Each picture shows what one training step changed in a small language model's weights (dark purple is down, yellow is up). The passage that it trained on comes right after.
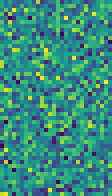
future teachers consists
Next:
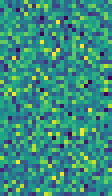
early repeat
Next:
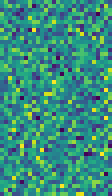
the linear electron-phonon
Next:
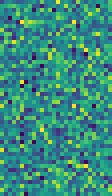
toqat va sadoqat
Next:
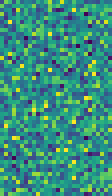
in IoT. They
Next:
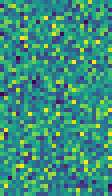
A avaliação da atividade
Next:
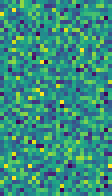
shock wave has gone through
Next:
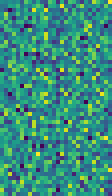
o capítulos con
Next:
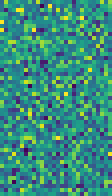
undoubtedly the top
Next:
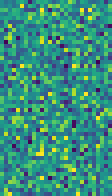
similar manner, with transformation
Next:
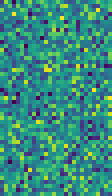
ishchan muloqot
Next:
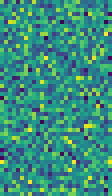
our framework. The AXI
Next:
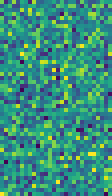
using a short circuit
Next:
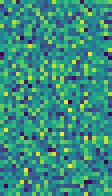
effort. The point
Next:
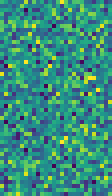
reduce the number of applicable
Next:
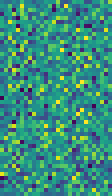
takroriy ekin.
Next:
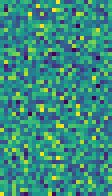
arab-fors tillarini
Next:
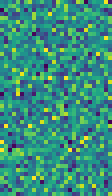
ecologically balanced
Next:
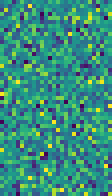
Professor Zebo
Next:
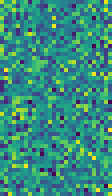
PSLG) Source:
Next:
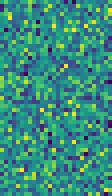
if the photons 2 and 5 are
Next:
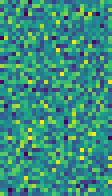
tube with a diameter of
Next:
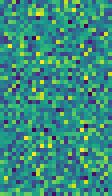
they are based on the regional data of
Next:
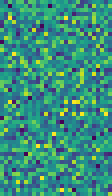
Volkswagen Foundation
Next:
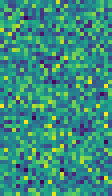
place between points m and n
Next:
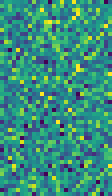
an electric current (if matter
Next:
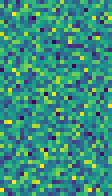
её думы о
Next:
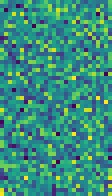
CT scan and MRI.
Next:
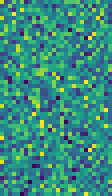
observed that in cases where $A
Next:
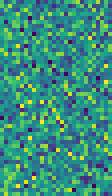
since October 2022
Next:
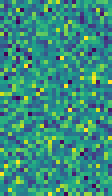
0,4$ - issiqlik
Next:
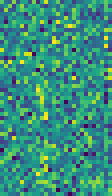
$\Delta X_L$ increases
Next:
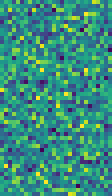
deer. Their numbers were
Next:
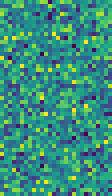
in a $7\times7$
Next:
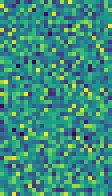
higher capability in enhancing
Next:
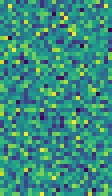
activity boom and recession is
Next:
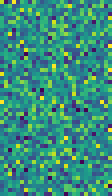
using numerical value while in
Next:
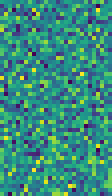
The local tree-like
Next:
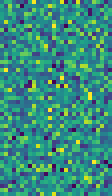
than for the system without anions
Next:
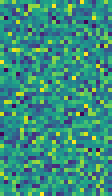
pH and temperature ranges
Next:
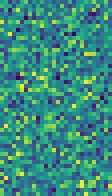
radius from 1-$m$
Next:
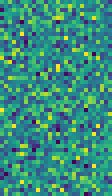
for, ideally the timing
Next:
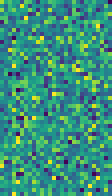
not made during holidays.
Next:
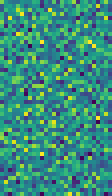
Moreover, the lowest
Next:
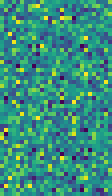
modes, respectively, as a
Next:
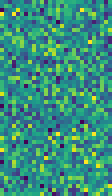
refer to the ``hot
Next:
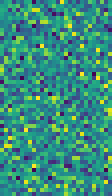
y Feminismo.
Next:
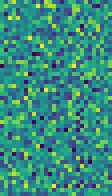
serem inerentes à
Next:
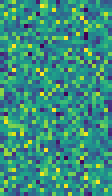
nafar kattalar
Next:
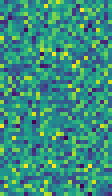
relacionadas a quatro
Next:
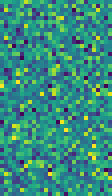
: Max Pooling –
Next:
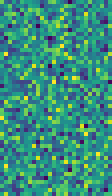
policies and organizational implementation
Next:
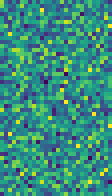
negative with an average of
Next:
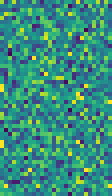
investigation as mathematical
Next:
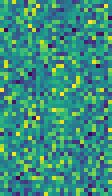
which characterises multiple machine
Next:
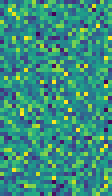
и социально
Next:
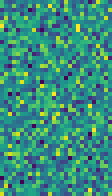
Artificial intelligence and
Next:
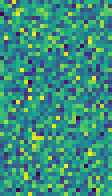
was in this form 1, 1,
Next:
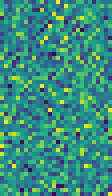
the drug, whichever is
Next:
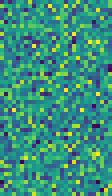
uslubiyoti va
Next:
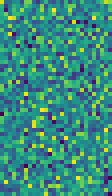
of the super Yang-Mills
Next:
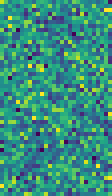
In countries like USA
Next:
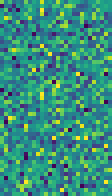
happens in compression?
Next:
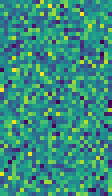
que ambas identificaram o
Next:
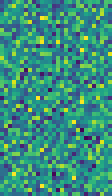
has introduced in 2014 a
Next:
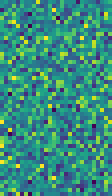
athletic performance, and
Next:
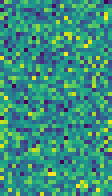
in a trustless environment.
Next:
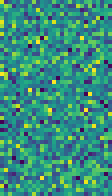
and existing predictions.
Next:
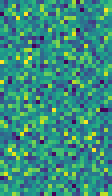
имиджа стран.
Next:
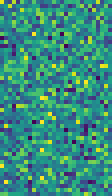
over time. This suggests that
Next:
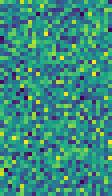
Abstract Drawing its
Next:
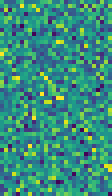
purpose of expansion
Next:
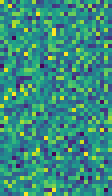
in higher education // Modern
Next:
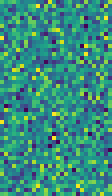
a supervisão ou os pares
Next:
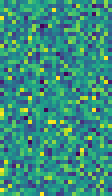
particles known, and their
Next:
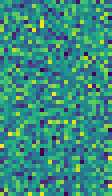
the Ministry of Research
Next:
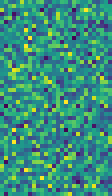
favorecido a
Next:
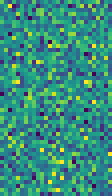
of Geological Sciences of
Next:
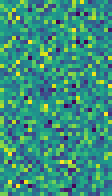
dargestellten Studien und
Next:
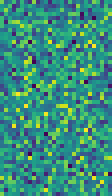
the tank area. -
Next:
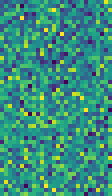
sepsis is higher among
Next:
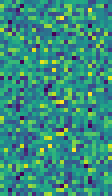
in the short distance model generating
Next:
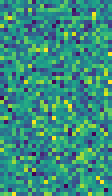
profile gap-filling.
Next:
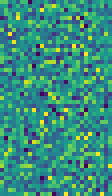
suggesting the new technology
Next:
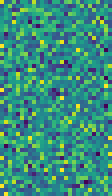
highlighted the types of
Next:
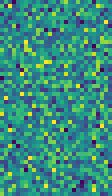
time-dependent agroecosystem
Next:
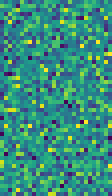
point give 19.42 and
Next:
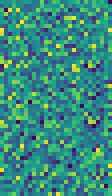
H_{\text{bind}}$ values
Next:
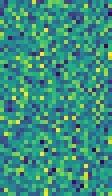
увольнение или
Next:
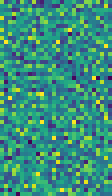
selection strategies extend
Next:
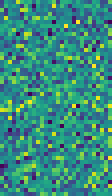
Promoção da Saúde
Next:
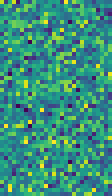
2800 years, which is about
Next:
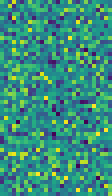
ham keskin va
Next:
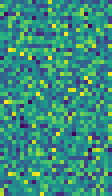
weather events, associated
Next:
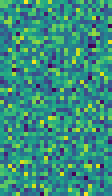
elements of Nature made
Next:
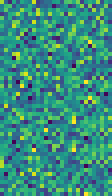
independent of the size of
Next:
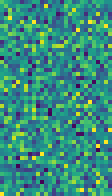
Moral Pérez,
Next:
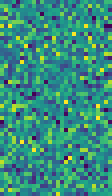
Of Structures With
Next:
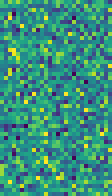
zugewiesen und
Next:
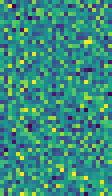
of the theoretical framework of
